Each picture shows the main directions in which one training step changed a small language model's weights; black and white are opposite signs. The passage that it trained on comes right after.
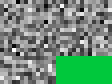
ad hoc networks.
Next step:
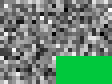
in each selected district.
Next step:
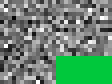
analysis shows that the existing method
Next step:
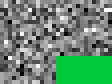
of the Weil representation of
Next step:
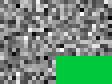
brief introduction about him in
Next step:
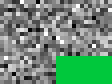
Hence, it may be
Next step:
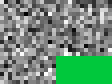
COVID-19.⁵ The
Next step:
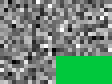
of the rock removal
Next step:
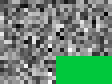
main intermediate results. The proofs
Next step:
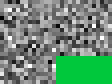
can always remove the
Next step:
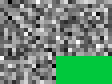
as expenses and
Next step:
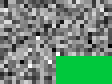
of Interest Statement:
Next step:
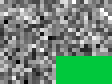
be required by the task.
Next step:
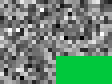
devices based on 2D
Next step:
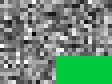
for collecting data about the
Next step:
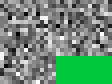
Food protein-induced
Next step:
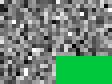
first stage) were excluded
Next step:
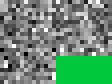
to prove the lemma, we
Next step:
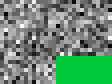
multigrid method.
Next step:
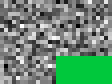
or scope of
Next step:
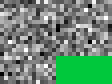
this measure is indeed Gaussian.
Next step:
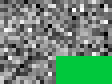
issue, in the strongly
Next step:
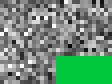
of view, the initial value
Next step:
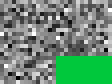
the complexity of hybrid
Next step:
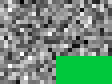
Approaches in the
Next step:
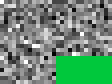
\Omega$ pointing
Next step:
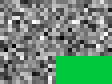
therefore one of the factors determining
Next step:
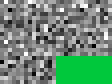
data as for preceding;
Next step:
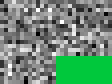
(where $m =
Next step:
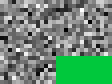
interaction of the virus with
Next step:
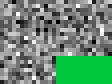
models and methodologies (which
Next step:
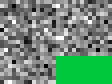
be highly aquated
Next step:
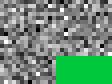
the other cases.\quad In
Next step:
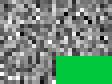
and $\boldsymbol{H}$
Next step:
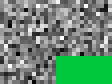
growth, as are his material
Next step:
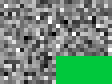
was not greatly affected
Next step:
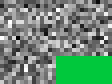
process of working with a team
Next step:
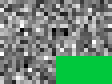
(DBP), and mean
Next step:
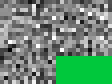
graph. It is proved that
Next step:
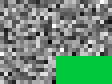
of a chunk from
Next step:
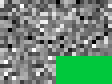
$\langle S \rangle$
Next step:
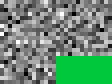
I \cap (I +
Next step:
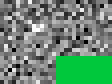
critically depending on the
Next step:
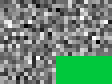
Center for Research in
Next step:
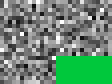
in that firm, as this
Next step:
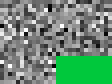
$K$ acts on
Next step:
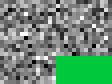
a cloud of initial
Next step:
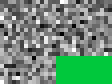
possibly, time-dependent rates
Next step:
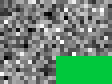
be arbitrarily large. \bigskip
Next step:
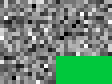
that the melody model
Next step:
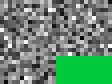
to find that $wz
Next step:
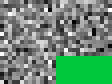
in case $f$ is
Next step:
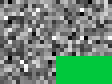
route that runs from
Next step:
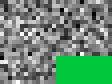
and to increase women's
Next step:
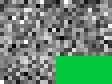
manifestation of creative
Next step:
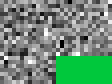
the significance of Zheng
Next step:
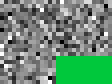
supermodule in question is projective
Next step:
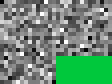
even the zeros themselves, of
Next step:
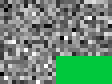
there is only limited literature.
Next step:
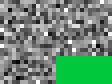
facts in mind, now
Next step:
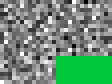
The long-term vision
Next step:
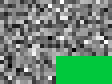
negative energy compounds of a
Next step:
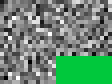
understand existing experiments, and can
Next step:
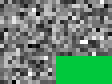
decreased. Therefore, by
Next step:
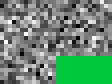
used the word transgender
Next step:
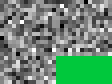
bridge - a complete
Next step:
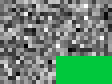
the numbers of patients seeking
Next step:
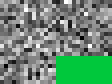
largest ethnic minority group
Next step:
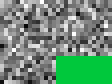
determined as the lowest concentration
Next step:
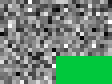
huge capital outlay
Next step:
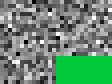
Sia $L$ un
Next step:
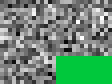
vector bundles. We refer the
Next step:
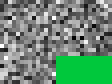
scale invariant, using Theorem
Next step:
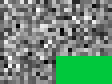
But if you don't,
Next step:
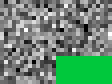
of HSS sections cause the
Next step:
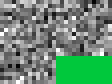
two complex arguments $\Lambda,
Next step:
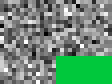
can be carried out in a
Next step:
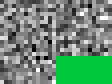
a set of measure at most
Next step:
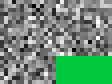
by which the cohomology groups of
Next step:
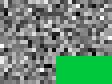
of turmeric on
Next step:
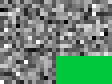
health expenditures,
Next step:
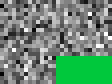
truncated to include primes
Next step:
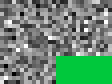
Centre, University of the
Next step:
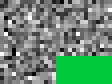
discuss why? Here,
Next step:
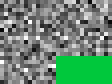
percentage of missions that were
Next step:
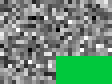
by immune system
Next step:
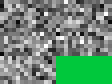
wants people to be given
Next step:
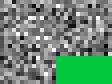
by the following matrices: $$
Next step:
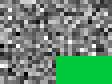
breast cancer is one of
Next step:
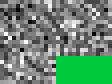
and $K$ be as
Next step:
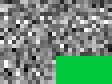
means we assume the different species
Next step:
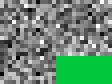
Identities} Let
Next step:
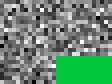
is right invertible. Now,
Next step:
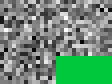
across a M×M
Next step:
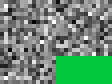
we conclude that the lengths of
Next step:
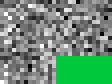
\in C$ by Remark
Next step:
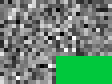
dose-dependent influence of
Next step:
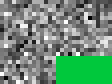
recall becomes equal 1. Table
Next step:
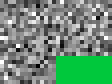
design of the ARIES
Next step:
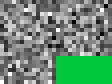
Silva is also supported
